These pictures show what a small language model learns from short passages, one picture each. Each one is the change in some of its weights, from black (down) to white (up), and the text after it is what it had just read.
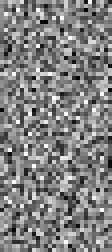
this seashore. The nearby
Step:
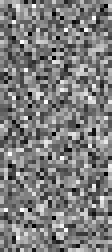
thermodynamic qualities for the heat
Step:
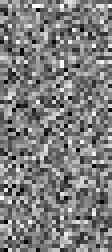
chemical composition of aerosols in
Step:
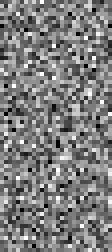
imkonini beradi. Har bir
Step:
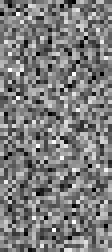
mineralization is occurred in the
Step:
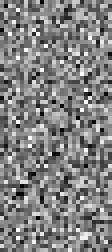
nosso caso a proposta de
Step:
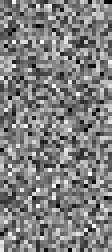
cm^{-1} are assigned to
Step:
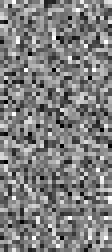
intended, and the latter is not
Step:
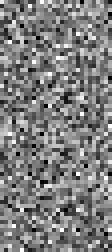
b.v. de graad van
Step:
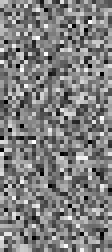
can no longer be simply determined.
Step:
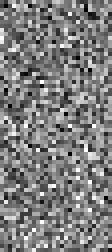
local bubble and a second arising from
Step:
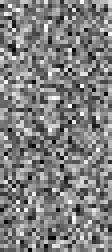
peers in a decentralized,
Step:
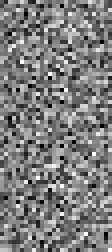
orbital periods below 13
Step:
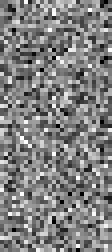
mass of the clusters are slightly
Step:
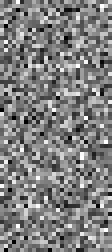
identification is a method of identification based
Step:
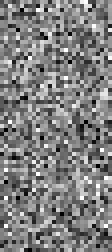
has been incorporated on the Se- and
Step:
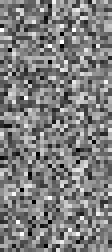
by downstream models. In
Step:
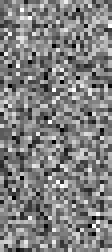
of symmetrically coupled
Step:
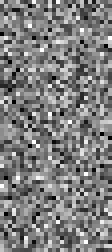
e \nu_e$. Note that we also
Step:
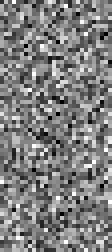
samples. Hypothesis testing
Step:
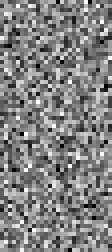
{arXiv}, eprint =
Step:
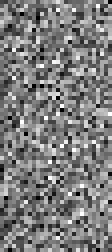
to the fractional quantum Hall
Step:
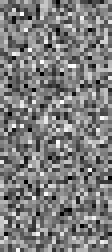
to kWh) C_T total energy
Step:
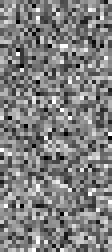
Reynolds calculés par
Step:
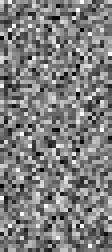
que restaram e não sejam
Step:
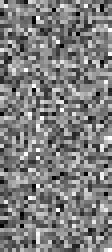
in the above expression look as
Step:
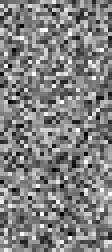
9 Nagaraju Kerru 5
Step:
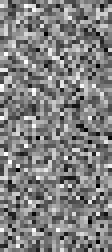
оценка показала,
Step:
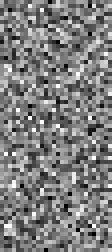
viewer. The next category is
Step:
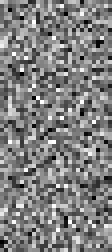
pelo ato ilícito
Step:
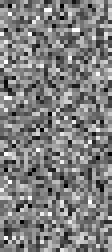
finally gets Eqs.\
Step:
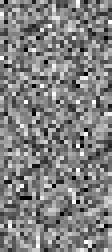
Loyihalar, dasturlar,
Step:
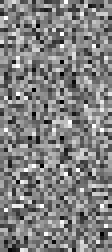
and 2 dried leaves were selected
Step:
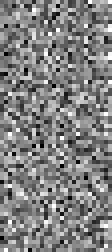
of a fuzzy ring X
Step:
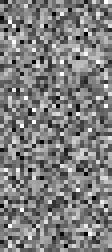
as a mediator between social media
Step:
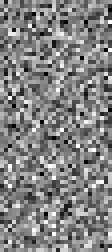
rang kabi cheksiz
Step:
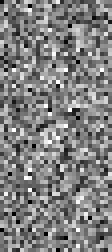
\beq \label{Veff2}
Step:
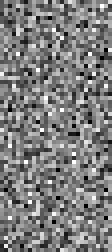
receptor protein or diffuse
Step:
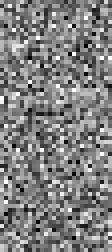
planar defects. Second, the
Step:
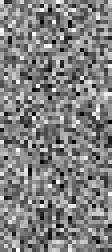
7-day compressive strength
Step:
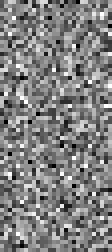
metrics such as latency and
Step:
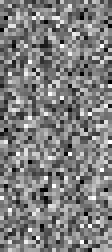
*traditio*, що є
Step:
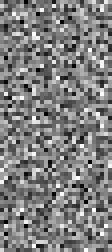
that $\alpha$ is constant in time;
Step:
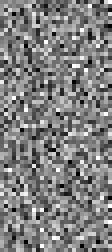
regimes. While clusters form
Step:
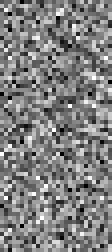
P. F. *A Reforma
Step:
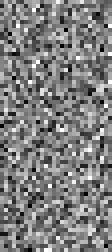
sustainable zinc extraction,
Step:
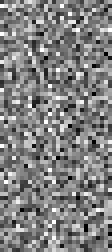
ma'naviy-axloqiy va
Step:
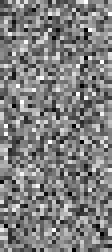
it is an easy-to-use
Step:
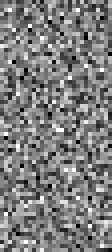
const$ labels the orbits,
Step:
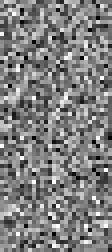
have explored this $\zeta=1$
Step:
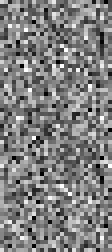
phase shift and are assumed to possess
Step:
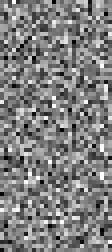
population in this research is to study
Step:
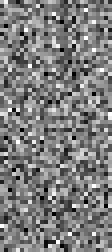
ensaio teórico,
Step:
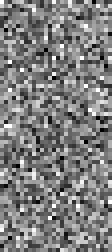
середовище було
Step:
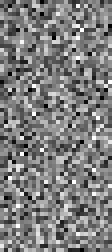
we have searched for evidence of
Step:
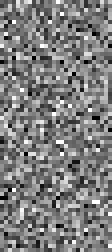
its people. If conversion is
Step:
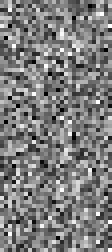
underpins formal structures.
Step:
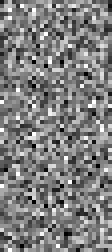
Figure 3. Reliability of
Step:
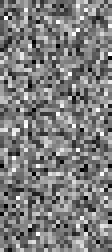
evidențiază problema
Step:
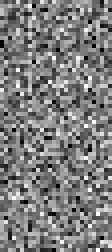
Masanori Sugimoto,
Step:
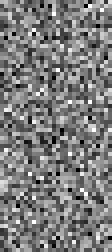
postoperative period. The article discusses
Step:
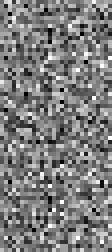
or manage scar contracture.
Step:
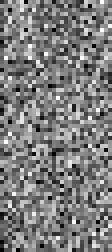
and *Statistical Manual of
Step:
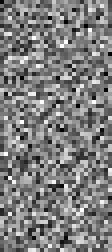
según la conveniencia de
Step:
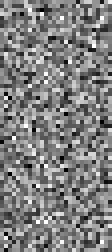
modes are due to the first diffraction
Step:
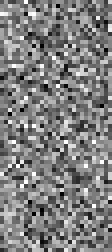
from 100 pregnant women.
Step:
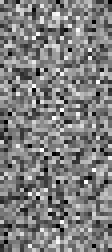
in the presence of SC velocity
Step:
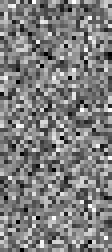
of each spin's precessional motion
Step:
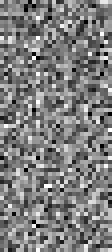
corresponds to a contribution towards the
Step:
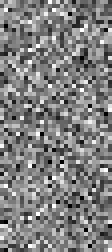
where $\mu \equiv m_i /
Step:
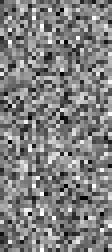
national design projects of the
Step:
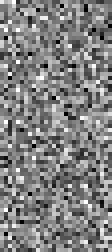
the model developed in lab, keep
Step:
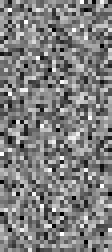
and disappear if this assumption is
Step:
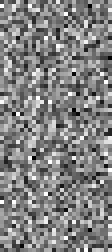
huquqiy va ma'naviy
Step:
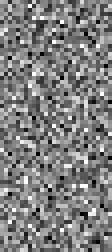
2022. The data was collected from
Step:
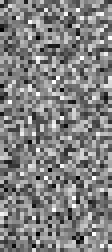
Mediamatnlar tili
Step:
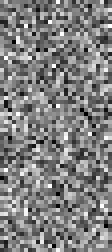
aimed at assessing the knowledge,
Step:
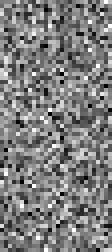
in a scoring algorithm, -
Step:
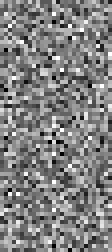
and to your participation. If you
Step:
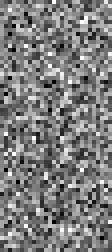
gives schematic insight into the
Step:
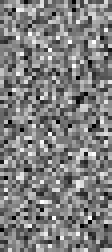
estimated detection times,
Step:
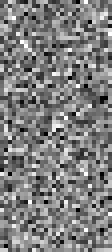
on latency, bandwidth,
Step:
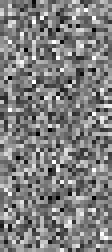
testing of the ANN model was performed
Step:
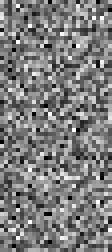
canonical representation: (i)
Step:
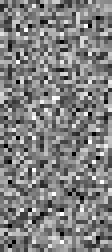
Orumba North 4/ 3
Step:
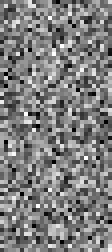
(5G) cellular networks
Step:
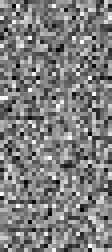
berat *belt* 5,3
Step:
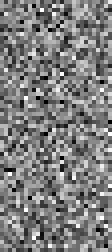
and $\phi_b$, as shown in
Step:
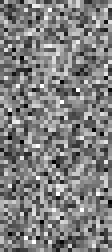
Holy Quran Political
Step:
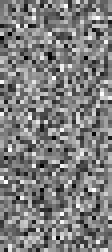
Changes in the selected subjects.
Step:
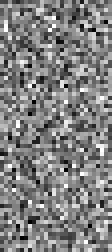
emission, should be of relevance. This
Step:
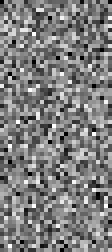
and widely used in textbooks
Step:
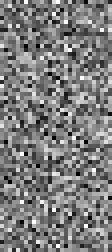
особливості опери.
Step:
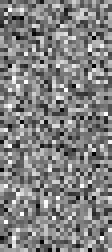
on establishing a solid and
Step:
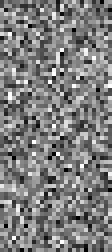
and I've met them in very different parts
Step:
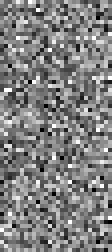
Automated video analysis of
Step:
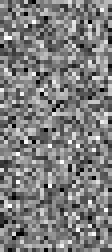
his Italian citizenship and
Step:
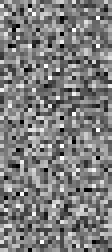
dolzarb bo'lib,
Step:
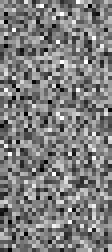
the charm distribution in the photon.
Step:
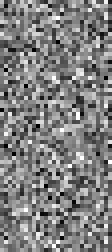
limit COVID-19 induced
